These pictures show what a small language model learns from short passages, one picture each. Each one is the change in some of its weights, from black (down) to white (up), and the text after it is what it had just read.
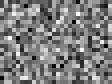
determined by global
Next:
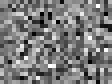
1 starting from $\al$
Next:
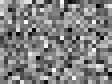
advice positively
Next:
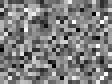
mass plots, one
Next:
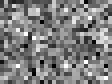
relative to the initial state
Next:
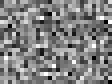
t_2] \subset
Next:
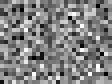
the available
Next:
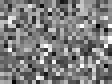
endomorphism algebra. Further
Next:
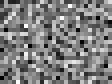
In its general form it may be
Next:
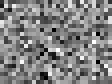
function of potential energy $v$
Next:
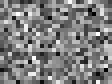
the unit of length).
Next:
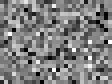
1. Ensuite on
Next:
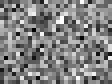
dynamical dark energy models
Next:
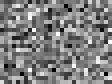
to a specific algorithm
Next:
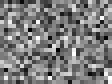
order to see the superposition between
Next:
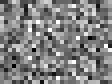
such concentrations optimal
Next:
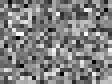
obtained quadratures are
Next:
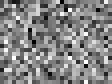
high, the minimum of the
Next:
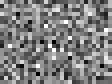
action at distance (or
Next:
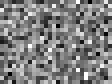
electronic structure, more
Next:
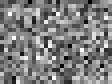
and (14), we have for
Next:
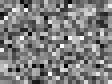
dispersion relations,
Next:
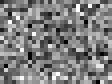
drift field for the three
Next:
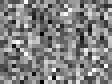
the optimal stopping
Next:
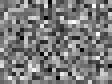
a green spanning
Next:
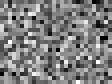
we calculate the BH
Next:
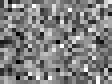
sequence (e.g.,
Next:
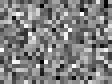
the conditional DSM
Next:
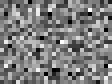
cardinality, but the
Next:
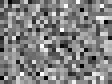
then \[(T^i
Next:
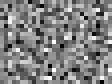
lying outside the
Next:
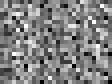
the event $\{\bar
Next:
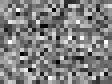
analytically calculated
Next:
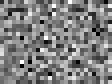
usually unknown
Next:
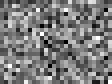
outline. In all the
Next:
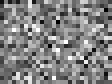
However, most of them do
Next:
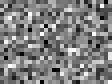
Green's function. The
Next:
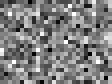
and it can be expressed as
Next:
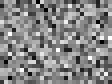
single Cherenkov
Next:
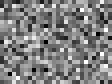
interaction. There is no
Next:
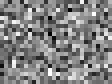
smoothly evolves
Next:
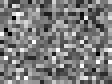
in a geodesic path
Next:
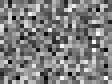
we define the block matrix
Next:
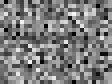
the context of lensless
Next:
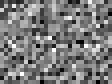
basis state produced at time
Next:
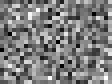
to the PR classes and
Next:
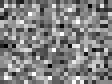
example has mentioned the
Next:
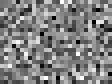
the game with prison
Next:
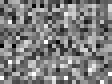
supermartingales and some
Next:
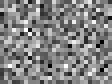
with the inverse of the local
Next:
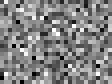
is a gerbe, this
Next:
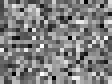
that is specified in the
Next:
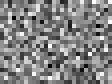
we have the following powerful
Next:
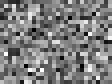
approach is valid, we
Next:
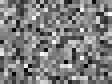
octahedral complex with
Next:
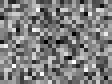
independent (e.g.,
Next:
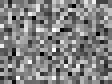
we have on the one-dimensional
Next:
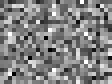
polynomial $P(t)$
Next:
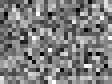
catalogs are as
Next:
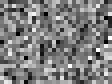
new models (i.e.
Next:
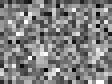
above statement by the second part
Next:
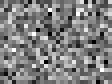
$R$-module has
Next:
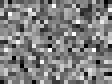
denoting the integral
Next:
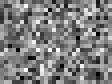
cognitive radio
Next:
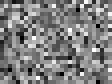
abstract elements of an
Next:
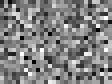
will not ``scoop''
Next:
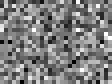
magnitude.\ \
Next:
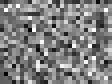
energy while the other lies well
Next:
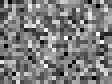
Since spinor fields should
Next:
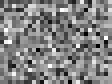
class $n$ without fixed
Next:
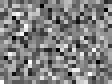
the intrinsic Hall
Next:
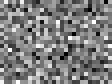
\nabla \mathrm{d}
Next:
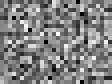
is its parent.
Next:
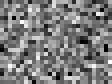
is measured using the
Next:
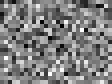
This may provide a useful
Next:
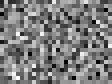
so $T$ shall be
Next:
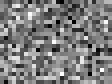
to an easy calculation
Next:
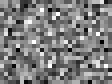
hence excluded.
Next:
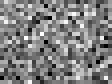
the extra stress. The
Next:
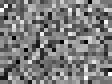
physics beyond
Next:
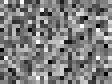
\end{equation} where
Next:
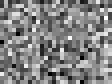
symmetry (i.e.
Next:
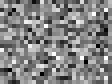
symbols in all
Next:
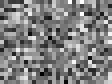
continuous spectrum are
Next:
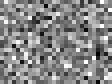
the extraction of the energy
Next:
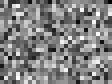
invariant. If we define
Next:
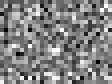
cooling timescales
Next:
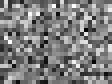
less than or equal to
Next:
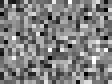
so we call it the
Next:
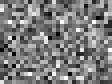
a local magnetic field through
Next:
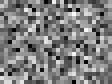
control law derivation
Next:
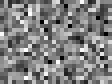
gives a limit from a very
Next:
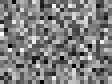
of a patient at
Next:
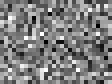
ridge structures.
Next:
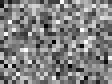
field component of CME
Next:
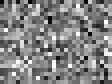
where $s_0$ is
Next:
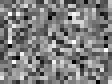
in the extensible model
